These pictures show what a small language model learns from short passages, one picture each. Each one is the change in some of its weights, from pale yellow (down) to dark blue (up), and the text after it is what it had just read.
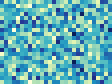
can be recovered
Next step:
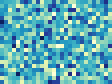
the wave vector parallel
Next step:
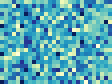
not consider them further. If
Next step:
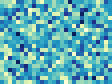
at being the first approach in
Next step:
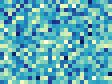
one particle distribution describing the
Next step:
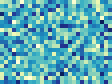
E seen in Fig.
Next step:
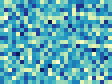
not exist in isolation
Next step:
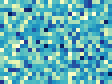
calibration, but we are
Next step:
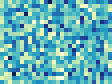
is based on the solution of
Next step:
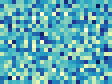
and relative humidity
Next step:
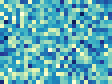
= 1$, the reset
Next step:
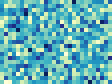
equation starting from the solution of
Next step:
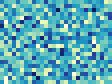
anomalous behaviors.
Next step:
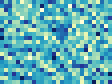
our results with previous surveys
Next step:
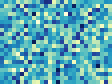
for heavier Pt
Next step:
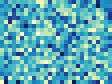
Institute for Nuclear
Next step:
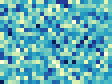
with each other. Therefore,
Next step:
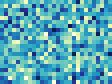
that if $D_{\rm
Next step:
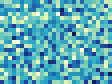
resolvable with our
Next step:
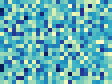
which follows from the chain
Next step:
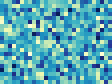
shear currents.
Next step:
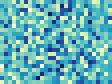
and a look-back
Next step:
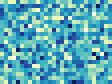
error correction code with
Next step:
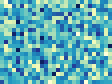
in the adjoint
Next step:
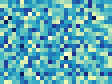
indices determined for the same
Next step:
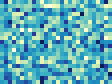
is because in the RS2
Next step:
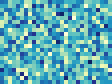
same length with equal
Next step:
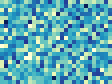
the markers indicate the
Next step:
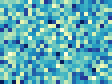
and are specified within the corresponding
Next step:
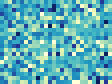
of flavor changing
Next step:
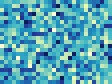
a quantum pump with an
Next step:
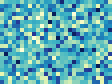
of formalizing the model
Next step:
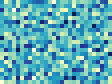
\qquad \omega =
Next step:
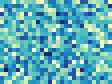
The top figure shows
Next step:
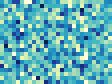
different time scales, can be
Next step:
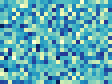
qubit states.[26]
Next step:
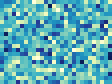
$2p$ nickel
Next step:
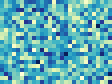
Higgs production
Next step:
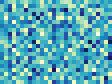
noise in realistic physical systems).
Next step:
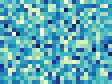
of nuclear structure corrections for
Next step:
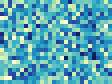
the default value of the
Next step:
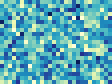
(or wave-vector),
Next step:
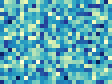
a mechanism by which a
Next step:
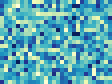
$t_w$, following the
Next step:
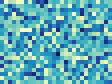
their spectral components.
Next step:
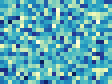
center by a lens
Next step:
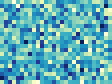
(Figure 3c) is
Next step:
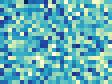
obtained using SOM. The
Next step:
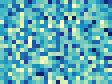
or eleven DWEs
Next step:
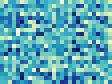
\Big) \Big]
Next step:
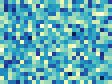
participants are from
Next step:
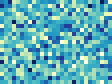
hadronization into dark
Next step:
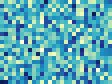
on both sides (The
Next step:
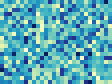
this sense is the
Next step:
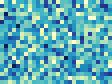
which was raised to the
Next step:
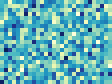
limit, defined when the maximum
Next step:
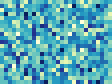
taller than the standard example
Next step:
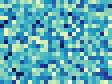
imide bond, and
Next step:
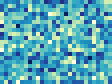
accretion actually
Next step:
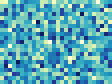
find a calculated cooling
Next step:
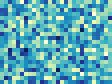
the rest frame of
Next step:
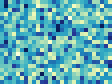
2$\sigma$ experimental bound
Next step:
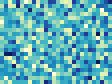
Though there exists a
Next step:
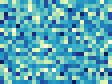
outflows mapped
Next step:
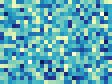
function assumed uniform and
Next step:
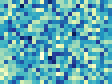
in these equations allow us to
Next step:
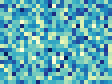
of the Austrian
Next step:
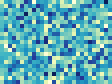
ends exactly when
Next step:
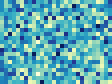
beam loss. The
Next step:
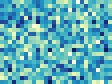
measurements, and b) strong
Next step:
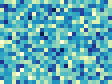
the shallow-water
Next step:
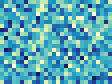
trajectory data for analysis,
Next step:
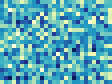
q,\omega \right)
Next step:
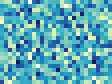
first converts into the transition
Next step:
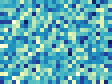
the regular periodic instant
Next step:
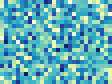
The probability density is comparable to
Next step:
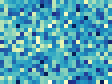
in satellites for
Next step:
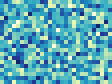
experiment. The model parameters as
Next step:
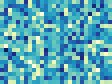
matrix of the polarizer and
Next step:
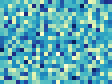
where $\varphi^+$ is
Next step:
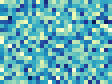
to quantum information processing and
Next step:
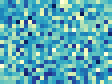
also thank Jordan
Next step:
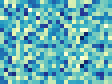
significantly different from the value
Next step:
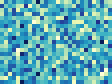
to the most impactful
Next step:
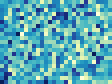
with a 5 μl
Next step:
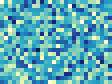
our tool into existing
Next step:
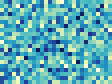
fashion. \item
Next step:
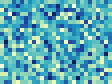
and per valley, two
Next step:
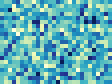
(0 occurrences),
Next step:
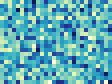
properties of these structures appear to
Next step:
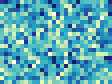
when formally approaches
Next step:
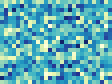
paramount importance to
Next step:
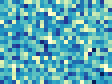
to measure each spin with probability
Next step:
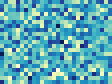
space from above. This property
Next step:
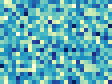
notation $1 \equiv
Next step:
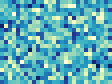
interface convex into the
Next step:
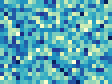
is treated with perturbative
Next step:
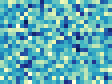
we present stable solutions of
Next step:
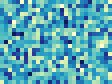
box for transfer in
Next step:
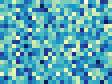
and away from each
